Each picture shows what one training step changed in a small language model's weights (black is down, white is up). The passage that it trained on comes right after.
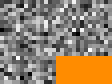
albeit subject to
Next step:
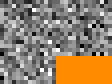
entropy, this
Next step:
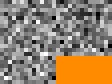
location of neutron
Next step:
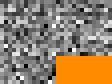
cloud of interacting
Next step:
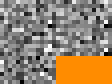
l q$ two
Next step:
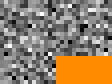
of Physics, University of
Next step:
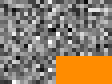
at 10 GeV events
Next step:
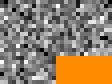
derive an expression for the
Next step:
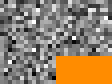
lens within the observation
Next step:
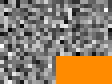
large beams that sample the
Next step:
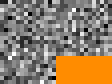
direction is completely
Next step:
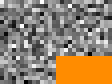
ranked list of
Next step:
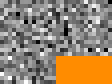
of telescopes
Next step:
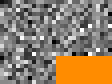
simplicity. It
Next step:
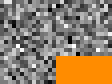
bands, which operate
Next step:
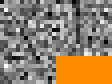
the age estimation
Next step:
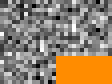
can then be determined as
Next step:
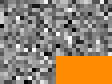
case, the parameters of the
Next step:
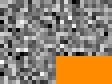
They handled the
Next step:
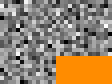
represents the disorder and
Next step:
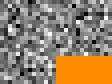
cut a fraction of
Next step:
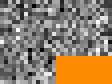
can simply be
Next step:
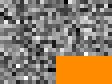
door to a new class
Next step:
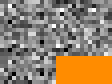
threshold the
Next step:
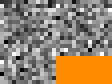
used for constructing the
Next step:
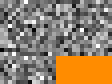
the training data.
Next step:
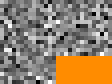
and often appears
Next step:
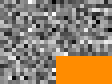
are widely used, which
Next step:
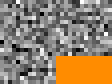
cat fifo1
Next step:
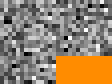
type of force
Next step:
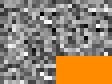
of MQTT on
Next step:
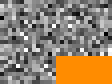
below the observational
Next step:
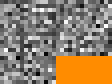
in our system to support
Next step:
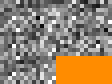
function whose support is
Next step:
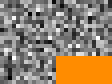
a major factor in
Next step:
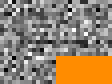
a prominent blue
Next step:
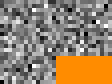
V}_{\rm eff}$ was
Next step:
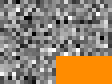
assess whether these
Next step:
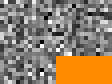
two compounds is that
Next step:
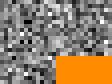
the plots decays
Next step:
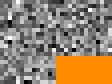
spectrum of the implanted
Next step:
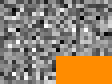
widely discussed topic
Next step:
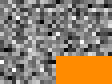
prediction from the proposed
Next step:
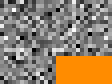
um fluxo
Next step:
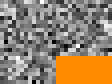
extract the k-th
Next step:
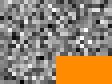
have \begin{align}
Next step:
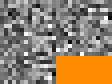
lies in its inability
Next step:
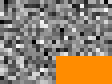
is known about the structure
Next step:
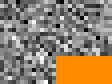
shows the freezing
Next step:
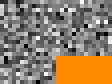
the coupling. Although
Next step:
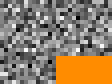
formation. The importance
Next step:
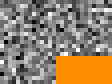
for the signature decay
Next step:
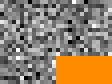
and also to avoid
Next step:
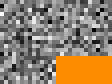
at a rapid
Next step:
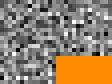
every lattice
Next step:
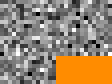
of a scalar field with
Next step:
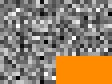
to implicitly
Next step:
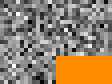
nonlocal games
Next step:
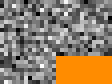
the hexagon
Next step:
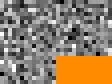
larger or equal to the
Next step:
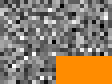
implications. In this
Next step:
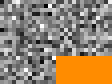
aim of this paper is
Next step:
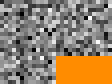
indicate the confidence
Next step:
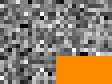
one of the most important
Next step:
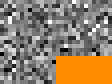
Recent progress
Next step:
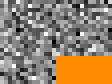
is the angular
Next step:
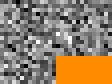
contributions to the potential energy
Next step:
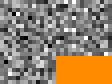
nontrivial geometric
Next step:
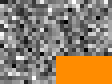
that address the
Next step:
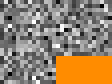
such that weights in
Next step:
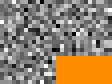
$2$. With these
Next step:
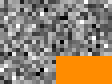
\right)$, $\Delta
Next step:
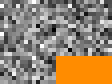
difficult, as shown
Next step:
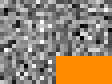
of an unknown
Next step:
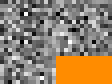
may contribute to
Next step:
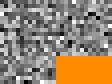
the scalar equation of
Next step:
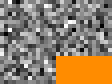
& R \\\hline
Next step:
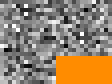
into account is
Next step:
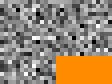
of Finland
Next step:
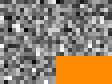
another conservation
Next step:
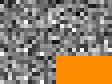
but was later found to
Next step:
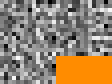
formulas for the
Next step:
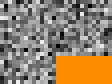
can be written as
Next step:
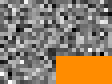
sites. In
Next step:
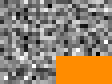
of disc material
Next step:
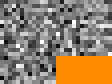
on the space of linear
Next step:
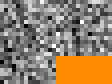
the realm of heart
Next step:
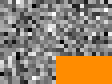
is the absolute
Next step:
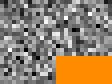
be the explanation of
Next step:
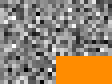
a vector distributed
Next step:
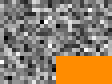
Picard applied
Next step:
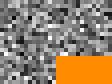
that the queries which
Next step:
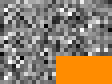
Rev. Sci.
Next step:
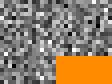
utility, or under
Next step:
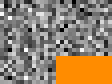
periodic time direction
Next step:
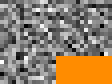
of the current analysis to
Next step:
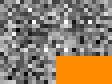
purpose we need
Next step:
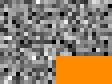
minimise ambient
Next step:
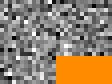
model for multiscale
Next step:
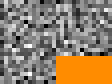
the IOTA
